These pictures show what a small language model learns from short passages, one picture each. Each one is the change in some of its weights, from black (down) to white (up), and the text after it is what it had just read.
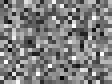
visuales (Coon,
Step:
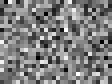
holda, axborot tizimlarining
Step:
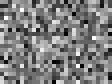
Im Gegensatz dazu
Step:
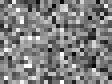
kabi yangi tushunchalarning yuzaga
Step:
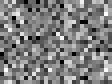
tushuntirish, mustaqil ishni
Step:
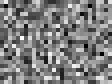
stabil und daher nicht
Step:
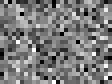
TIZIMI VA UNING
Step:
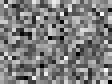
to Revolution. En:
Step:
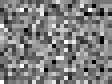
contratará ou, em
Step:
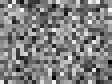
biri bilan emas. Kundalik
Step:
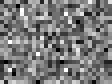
adalah kerusakan kargo,
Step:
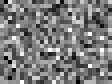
imon, insof,
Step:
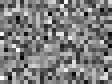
turismo y las adaptaciones
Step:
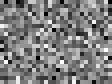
of purity) at a
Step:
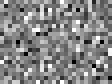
з Монголії та
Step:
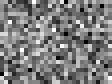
europäischer und
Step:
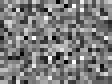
sistémico, mola
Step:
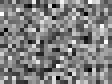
Lemos nesse processo. A partir
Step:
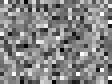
відзначає у свого
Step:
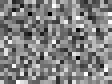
alla grande conquista del
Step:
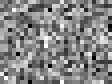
раствор ввели при
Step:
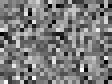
binden aan een in een
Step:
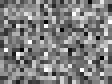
deduce che la funzione
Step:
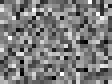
Dong Pearson
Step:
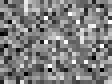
физических, психологических или
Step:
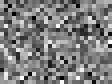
Muallif – matn –
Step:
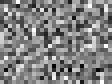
2021. Dessa forma, foi
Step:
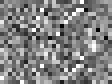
will therefore outline the
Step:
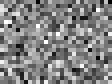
более чем на два
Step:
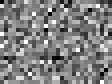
va IDS/IPS
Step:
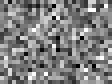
Formation of Sustainable
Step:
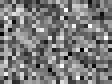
shakli sifatida baholash tor yondashuv
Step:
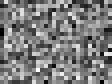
baland daraxtning umumiy
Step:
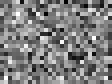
Strukturalizm ifoda
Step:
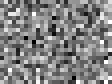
выполнены на основании
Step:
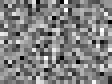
здоровое разнообразное
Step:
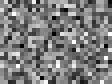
студентов по специальности за
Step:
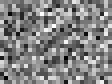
de abținere în
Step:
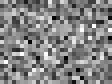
lucratividade empresarial,
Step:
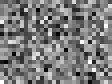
ser aplicable a una amplia
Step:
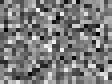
de Aceitação e
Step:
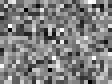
rampa. Fonte:
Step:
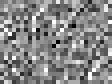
парламент должны
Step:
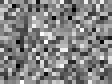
без порушення наявних
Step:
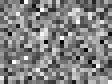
yillarda haroratning
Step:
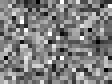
sifatini saqlash, balki
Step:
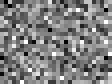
of depression in different
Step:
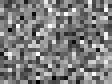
ítem que tuvo
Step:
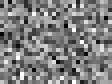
cual se refiere a que todo
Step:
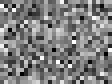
practice*, 49,
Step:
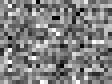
широкого контекста
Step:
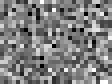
nos permite recolher informação
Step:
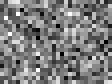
oshirish yoki himoya qilish
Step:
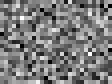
Weyland, v.
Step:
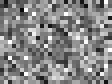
învățate -
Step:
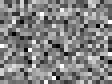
simplemente un espacio
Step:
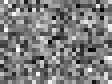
статті членами
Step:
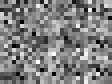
that they are concerned about
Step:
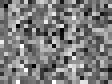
Shuningdek, O'zbekistonni
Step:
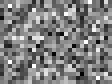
: document authentique
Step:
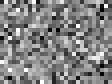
в уточненні
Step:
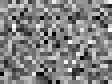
bölümünde iş
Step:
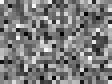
the primary etiological
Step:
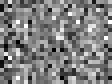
физических копий своих
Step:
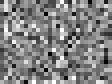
- Илгари рад
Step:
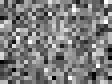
yıllarda CHP ve
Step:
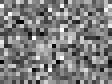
As razões evocadas para
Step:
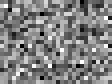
bem-estar dos funcionários,
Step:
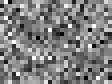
ega. Tahlil
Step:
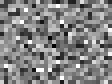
"Institute of
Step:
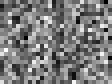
empresa que constrói,
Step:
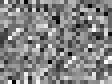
відновлення одним із
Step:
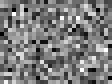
disgrafiyaning bosh miya
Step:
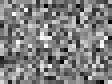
городов, в том
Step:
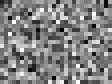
kasallikni davolovchi
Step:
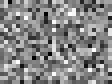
военной области было
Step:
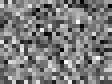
ma'murchilikni rivojlantirish
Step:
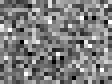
a faixa de terra entre
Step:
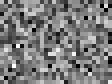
gorden, dan kain
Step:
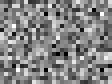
подаче заявлений
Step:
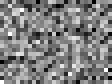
shakllari o'qituvchi tomonidan
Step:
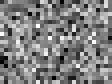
de unidade de terapia
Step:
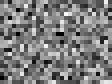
más propenso a desarrollar características
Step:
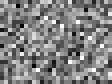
– suvning korrozion
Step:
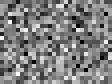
considerados mais importantes.
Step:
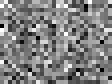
« naturel » par les
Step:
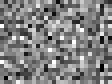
of basic indicators,
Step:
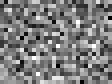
be carried out with the use
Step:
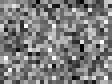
o localidad, o de un
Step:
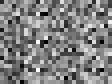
Ўрта Осиёнинг
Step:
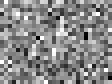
«облако» слов
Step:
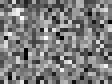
xususiy korxonalar faoliyati
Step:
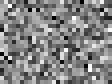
контексту використання;
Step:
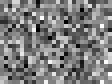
first reason for
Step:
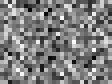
milliy xavfsizligi tizimidagi
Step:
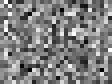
extraordinaire qu'elle
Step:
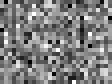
arco triunfal de
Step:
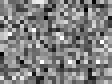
того ж міжнародні та
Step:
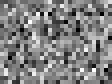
con el más bajo consumo
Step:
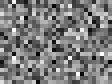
COMMON WHEAT
